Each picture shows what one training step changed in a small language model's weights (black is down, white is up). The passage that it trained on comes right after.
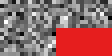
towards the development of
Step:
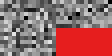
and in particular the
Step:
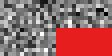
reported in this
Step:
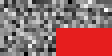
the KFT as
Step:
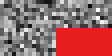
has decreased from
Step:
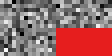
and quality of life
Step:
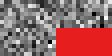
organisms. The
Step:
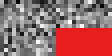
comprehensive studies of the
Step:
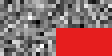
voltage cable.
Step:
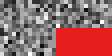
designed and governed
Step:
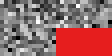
better known as the
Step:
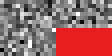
could become an additional
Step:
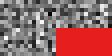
dried, and
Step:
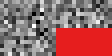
to mixed with the
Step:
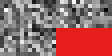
secret under
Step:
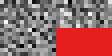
the execution by up
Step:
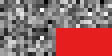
Prize in
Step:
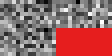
was carried out in
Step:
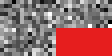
there is no significant
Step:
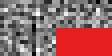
Local Youth
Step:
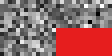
to create a distributed
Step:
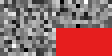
the ratio of the
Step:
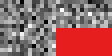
a deformed
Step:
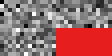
Introduction Cervical
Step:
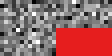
a universal gate
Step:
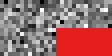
Pharmaceutical Sciences,
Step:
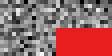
E injuries and
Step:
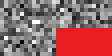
investment on it.
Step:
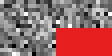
will be carried out
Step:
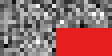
interface of two media
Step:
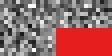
with human skin
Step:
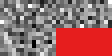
tissue infections, the
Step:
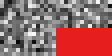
responding to
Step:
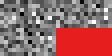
sustainability transformation.
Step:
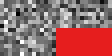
in the study to
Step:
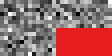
allow replication by
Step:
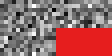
diet with specific
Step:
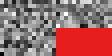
the measures by
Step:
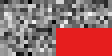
is shown that irrigation
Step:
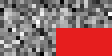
1st International Conference
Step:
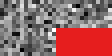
dilute 30 %
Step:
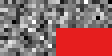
time. Over the
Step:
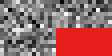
Enhanced identity
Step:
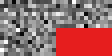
the product quality or
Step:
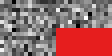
as profitability and
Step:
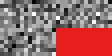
a large number of
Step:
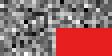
Excel statistically.
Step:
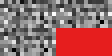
the influence of
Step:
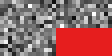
compounds derived from
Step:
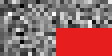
ABSTRACT (part
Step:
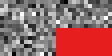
skin and Observation
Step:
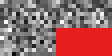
of the ball over
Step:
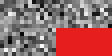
low, and
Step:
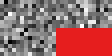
Two months later,
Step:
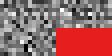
the algorithm in
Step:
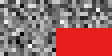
with its production
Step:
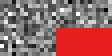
be felt the
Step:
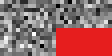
and help small and
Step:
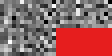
temperature range of 10
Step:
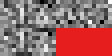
approach has the
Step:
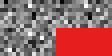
Energy System with
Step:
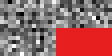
talking and
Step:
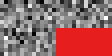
categories. Figure
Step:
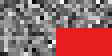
complete to 100 ml
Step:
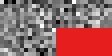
business organization for the
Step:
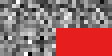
within the family,
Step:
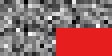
sciences environmental protection
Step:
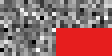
structure. In
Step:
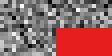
fact, training has
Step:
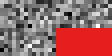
is part of the
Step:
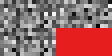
the present adsorption
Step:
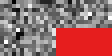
as a free
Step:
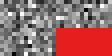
data reuse,
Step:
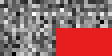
the importance of having
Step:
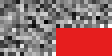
wide variation in the
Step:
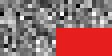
species of plants,
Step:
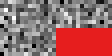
In those patients who
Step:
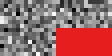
the Dead
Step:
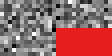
were prepared from respective
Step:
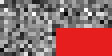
a program or a
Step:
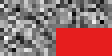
more common in
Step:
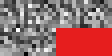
approach by incorporating
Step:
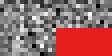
interest: The author
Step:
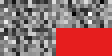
the field by the
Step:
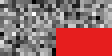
a well-known
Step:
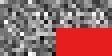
of the current computed
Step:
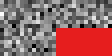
feel their class room
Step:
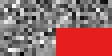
during the pandemic situation
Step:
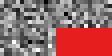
in Nigeria.
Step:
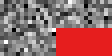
rate with computerized
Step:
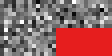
relation done by using
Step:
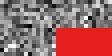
should increase its quality
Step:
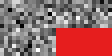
soil dielectric
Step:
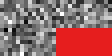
system. Key features
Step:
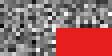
abiotic stresses
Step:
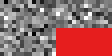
Finance 2023 Report
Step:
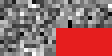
corrected for
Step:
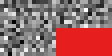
the egg
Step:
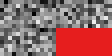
State, Nigeria
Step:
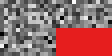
of managing their multiple
